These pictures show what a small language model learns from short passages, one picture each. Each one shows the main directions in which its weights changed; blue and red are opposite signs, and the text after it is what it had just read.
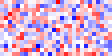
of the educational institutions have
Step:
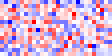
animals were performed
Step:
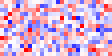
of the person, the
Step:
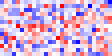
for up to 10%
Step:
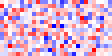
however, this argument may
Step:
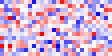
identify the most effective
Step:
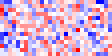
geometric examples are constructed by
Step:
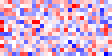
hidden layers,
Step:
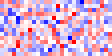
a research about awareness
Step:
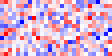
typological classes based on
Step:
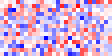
current facilities, increasing
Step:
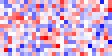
activities that can be
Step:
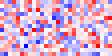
from a node belonging
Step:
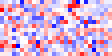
g.o. space
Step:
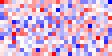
its relationship with environmental concern
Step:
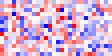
perforation such as
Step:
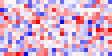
In the first study,
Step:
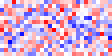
a number of inconsistent
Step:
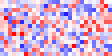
the teaching of the
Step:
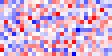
P}_e$ induces
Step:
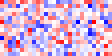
and Spearman rank
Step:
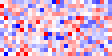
For this purpose they need
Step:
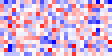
empty sella happens
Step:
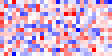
on perceived value and
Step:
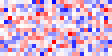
takes the following form:
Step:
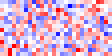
\in \mathbb
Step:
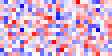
radiation reduces spectral efficiency and
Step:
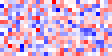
let us denote by
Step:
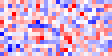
and *Responsible
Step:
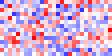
authors read and approved
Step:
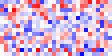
studied by the infrared
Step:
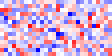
the absence of SC in
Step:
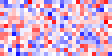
neural network approach capable of
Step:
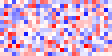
defined on some quotient
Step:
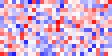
lepton candidates,
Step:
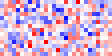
to improve segmentation accuracy
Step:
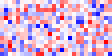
that the restrictions
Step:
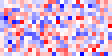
the results of the
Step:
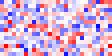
of the system). The
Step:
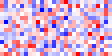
variable~$x$, let
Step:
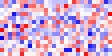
BSPFA}$ is
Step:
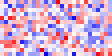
sector is considered an important
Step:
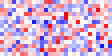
a low-transmission
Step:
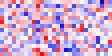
and low stray
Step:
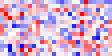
Mathematics, vol.
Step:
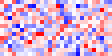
this is on the order
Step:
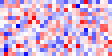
organizational structure,
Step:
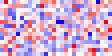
modeling of gun
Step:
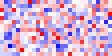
color at least equal to
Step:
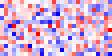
each atomic interval, the
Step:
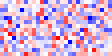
crises highlight,
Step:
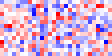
3-dimensional KAM
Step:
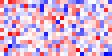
$\Phi$ is the
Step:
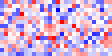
focuses on ranking
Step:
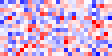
and $v$ a
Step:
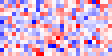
and b belong to
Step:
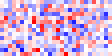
the stipulated
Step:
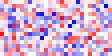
critical behaviour of these two
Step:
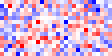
1 \cite[page
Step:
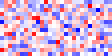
\llm{} on
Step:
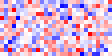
prediction of the diffusion coefficient
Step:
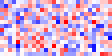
we can use a fundamental
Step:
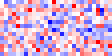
than from fresh
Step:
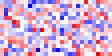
establish such an estimate in
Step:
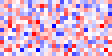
An interested reader can find
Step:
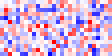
that the holes may spin
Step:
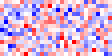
strong limit singular of
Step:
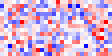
f\/inite dimensional Lie
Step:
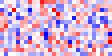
mild uniform integrability
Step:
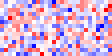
showed that every natural number
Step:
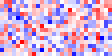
through socio-economic
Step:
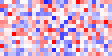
a similar approach to
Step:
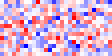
will consider a broader
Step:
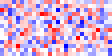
a community or an object
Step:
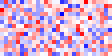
mood and anxiety
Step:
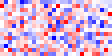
wings of the
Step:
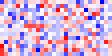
of Infrastructure
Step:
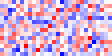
a four-layer architecture
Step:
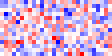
interaction between highest occupied
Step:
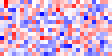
maximum age was 62
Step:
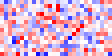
discrete geometrical representation of
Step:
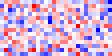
They are not perfectly
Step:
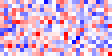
it is a very important
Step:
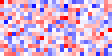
$H$ is the
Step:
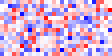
consumption, dynamic comparators
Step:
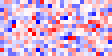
linear operator mapping from the
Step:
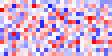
the protosolar
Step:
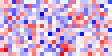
without loss of generality
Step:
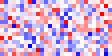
speed of light. As
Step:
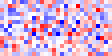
are left with \be
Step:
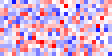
for a solution \be
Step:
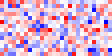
and Oliver
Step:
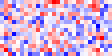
the review First author and
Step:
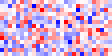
t \rightarrow 0$
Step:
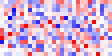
presented in Fig.
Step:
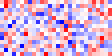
carbonized wood
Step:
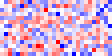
SSL certificate
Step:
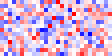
a lot of methods
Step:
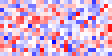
can help direct faster the
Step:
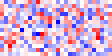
segmentation and nuclei
